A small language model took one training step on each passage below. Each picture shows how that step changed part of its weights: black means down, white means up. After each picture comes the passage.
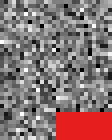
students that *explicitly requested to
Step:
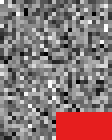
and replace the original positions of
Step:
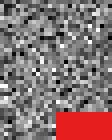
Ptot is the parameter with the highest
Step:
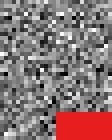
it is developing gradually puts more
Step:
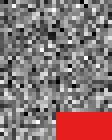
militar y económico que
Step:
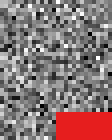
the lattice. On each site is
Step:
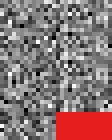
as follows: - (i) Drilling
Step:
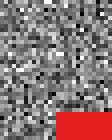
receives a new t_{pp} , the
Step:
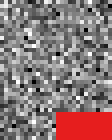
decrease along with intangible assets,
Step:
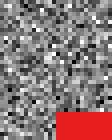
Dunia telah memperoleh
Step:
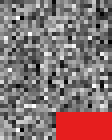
etish maqsadida
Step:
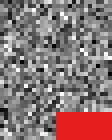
and $X_2$ is not adding
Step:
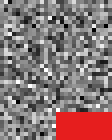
nacionais e europeias,
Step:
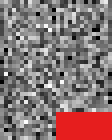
other curve connecting the red and
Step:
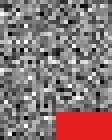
management methods transform the reliability
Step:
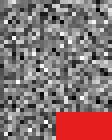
slab components, the latter being close
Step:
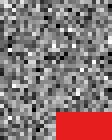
$\Lambda$s even further. How
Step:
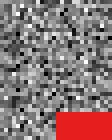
fact that only rods with circular cross
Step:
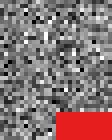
for each mosaic, we define:
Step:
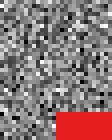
communicate with women prisoners'
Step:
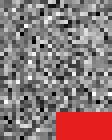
short time, so a large number of the proposed
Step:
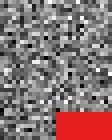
low or high from these ranges will be consider
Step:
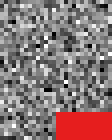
Вама, послато
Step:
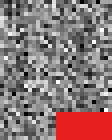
фикрлар жуда
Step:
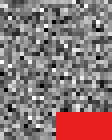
temperature during the secondary refinement (Figure
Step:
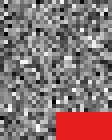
Xuper, Tomas Torp,
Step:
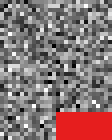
clauses. Other SAT solvers
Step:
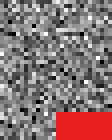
observed for sample B. We could also observe
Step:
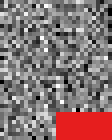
here, however. As David
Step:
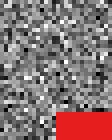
architectures. 17 Crowd
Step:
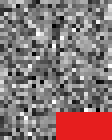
resources enhances research activities,
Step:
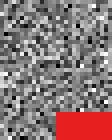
This requires an accurate set of optical
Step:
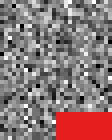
set of professional authority and functions that
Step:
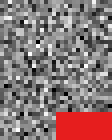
SE equations for the multi-level
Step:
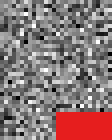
*Metall* répond
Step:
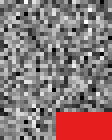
sanbao gantong lu at
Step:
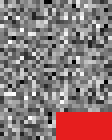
من خلال
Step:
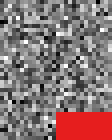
long history, which brings great
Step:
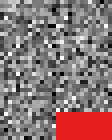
\land (b \geq a
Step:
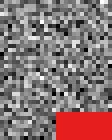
one (ranging from 9\% to
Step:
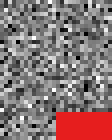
penelitian menunjukkan
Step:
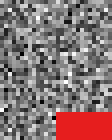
science, solid state, and
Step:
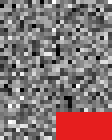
enable student and staff exchange. The
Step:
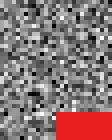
kerak. Kuzatishning
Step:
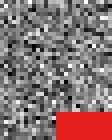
Pérez¹ Marta
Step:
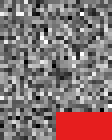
(ou deveriam estar) se
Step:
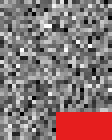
qanchalik ahamiyatli
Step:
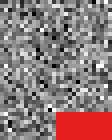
of the Bogoliubov transformation, which
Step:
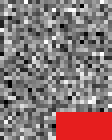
interesadas y resolución de quejas
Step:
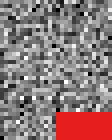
perovskite as *n* approaches to
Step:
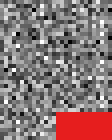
bir maskan. Shuning
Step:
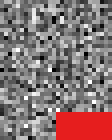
ELGI for neutrino and
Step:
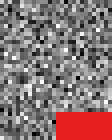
mammal conservation through education,
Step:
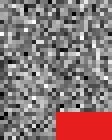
hospitalización. *Rev Enferm
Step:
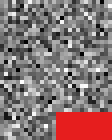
установлено их
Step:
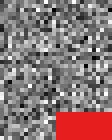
sur toute la planète. Les
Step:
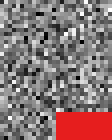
in BlossomRec to compute
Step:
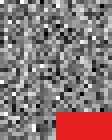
space, the swimmer performs
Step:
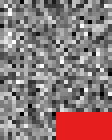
identificar suas dificuldades na
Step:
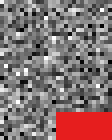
.000$. Concerning the PCA,
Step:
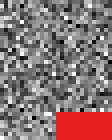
~ 0.75 eV must be used to
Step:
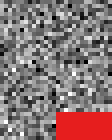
such as a battery and may operate at
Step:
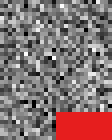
from past into the next (hidden)
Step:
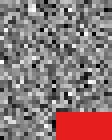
electric fuse which behaves like an
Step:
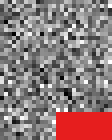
of the results. Finally, the research
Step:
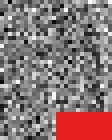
reliably identifies sentence
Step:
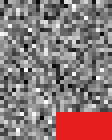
option of X_I . By
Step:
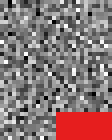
\begin{array}{cc} {\cal
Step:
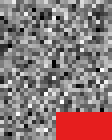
charities from 19 countries representing five
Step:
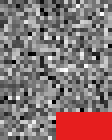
19th century, it was discovered
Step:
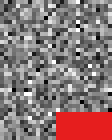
efficiently without modifying the
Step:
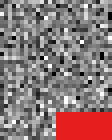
data of hourly load in kWh and
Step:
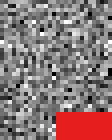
CCE and make evaluation process interesting and
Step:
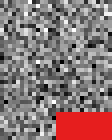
was supposed to be in sub-arctic
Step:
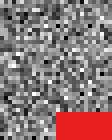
de la calidad de los anillos de
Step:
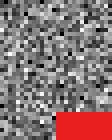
a single-aged population. Table
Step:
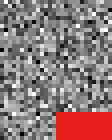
global cooperation in addressing
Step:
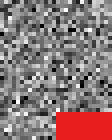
\nsrc\ radio sources.
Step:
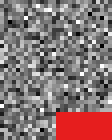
East, Nigeria. Based on the
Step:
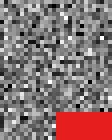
Eq. (3), $q$ is inversely
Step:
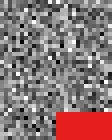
x}+\mathbf{\hat y}+\mathbf{\hat
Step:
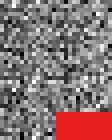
миллий өзликни
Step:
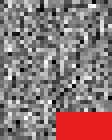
largest organ in human body and a
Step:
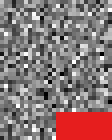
is a configuration of antennas on
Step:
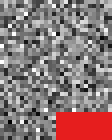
des Réseaux Electriques
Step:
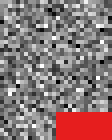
a possibilidade de praticar um
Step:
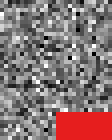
= \hbar/\mu_B g_e
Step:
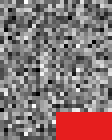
20 t/ga, biogumus esa
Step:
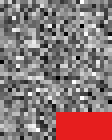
estudado muito extenso, em
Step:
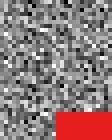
ANREGUNGEN ZUR
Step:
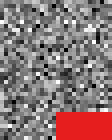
their future workplace. [1,
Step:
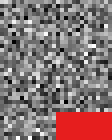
are $\sim$4\%. Finally,
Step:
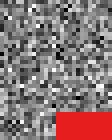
terms in the era of Soviet
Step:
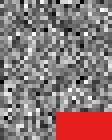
interventions pale next to what
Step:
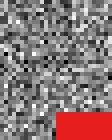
the azimuthal coordinate shows the
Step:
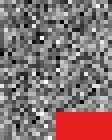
jamiyatlarida nazorat
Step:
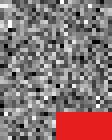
p_{\theta} {d\theta} -
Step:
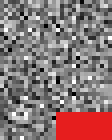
contrasted with the static environment.
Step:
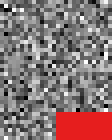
UV on the skin, like
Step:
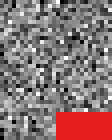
month of the year with PPOS
